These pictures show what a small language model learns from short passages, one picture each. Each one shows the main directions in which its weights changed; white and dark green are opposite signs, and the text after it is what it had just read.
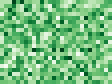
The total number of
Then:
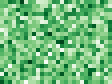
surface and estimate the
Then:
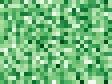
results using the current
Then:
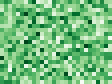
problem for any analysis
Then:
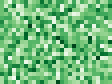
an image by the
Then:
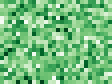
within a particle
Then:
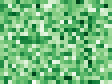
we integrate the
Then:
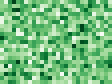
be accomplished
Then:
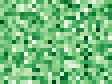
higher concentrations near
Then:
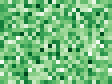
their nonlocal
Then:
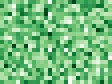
$C$ to
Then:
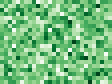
is investigated
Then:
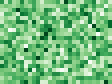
evaluating and
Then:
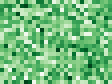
we consider certain approaches
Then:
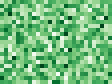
That way,
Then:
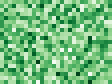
the relaxation
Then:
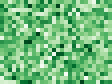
their approach for
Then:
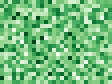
can in principle
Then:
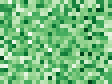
this model,
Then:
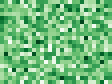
with the summation
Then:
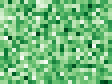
and bottom of the
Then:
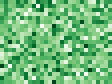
group, see for
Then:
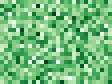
suggest the
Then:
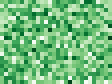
to note is that
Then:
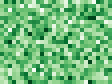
streaks during
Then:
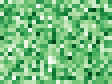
classification accuracy of
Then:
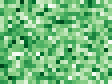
across families
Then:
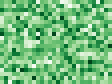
smaller but higher resolution
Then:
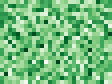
to determine the relevant
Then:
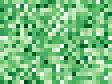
\hat k'
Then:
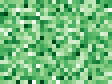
solving a
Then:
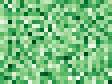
Medium and
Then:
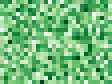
five D2D
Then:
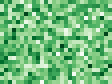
The mechanism presented in
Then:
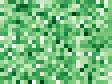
at a resolution of
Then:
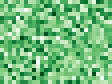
loading of
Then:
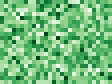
separated by measurement
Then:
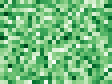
basic information of
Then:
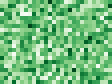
ETB is
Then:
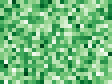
column 9 of Table
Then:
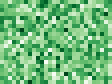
in a separate
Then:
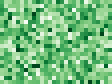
linkage errors are
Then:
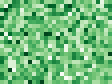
interaction with $3
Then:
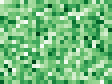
density structure of the
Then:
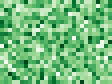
this structure peak at
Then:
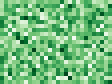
fixed stellar mass
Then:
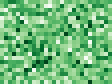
polarization corrections to
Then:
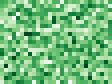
which is a result
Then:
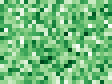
base vectors are
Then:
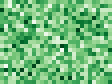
consiste en
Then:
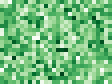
variance. In this
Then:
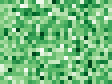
we demand that
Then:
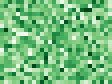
zero geometries
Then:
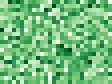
be reset,
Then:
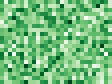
small scattering of this
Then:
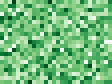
| Research Field
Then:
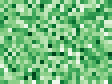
the odd
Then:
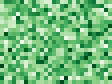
that arise in
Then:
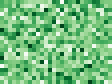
notation, the
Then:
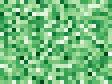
expected and thus the
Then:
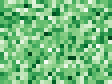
introduce the following changes
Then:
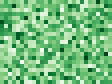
parallel to the line
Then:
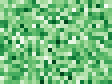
existing experiment.
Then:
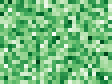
probe of nonlinear
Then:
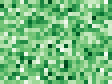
data across six
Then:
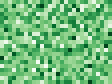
the figures,
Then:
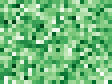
thus governed
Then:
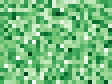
needs to perform
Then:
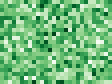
in the desired
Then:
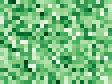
frequently at higher
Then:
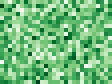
this work are
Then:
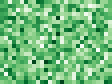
and using the
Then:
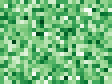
written in the standard
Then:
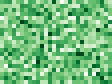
length scale of fluctuations
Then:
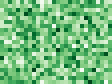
for letting us
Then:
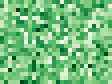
fixed and one
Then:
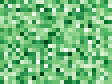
properties of the line
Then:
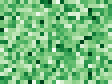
level, a
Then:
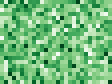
over currently available
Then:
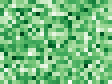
delays is
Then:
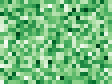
spin density results in
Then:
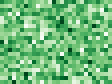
mixed state
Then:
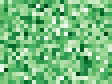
notable feature in
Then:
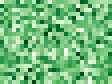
involves three important
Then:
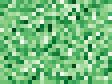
temperatures is
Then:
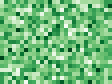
more tractable term
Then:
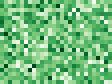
their stellar kinematic
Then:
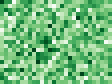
functions} A
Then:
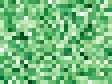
these reliable
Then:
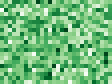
is motivated
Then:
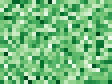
is expressed as
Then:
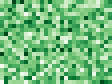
The change in
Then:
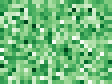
total angular momentum,
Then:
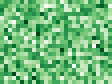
half of the emission
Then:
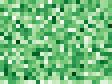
can form a
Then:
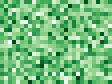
as well as
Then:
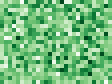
locality and
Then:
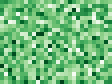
momentum in the
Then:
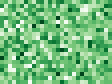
points. We
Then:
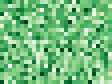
masses of up to
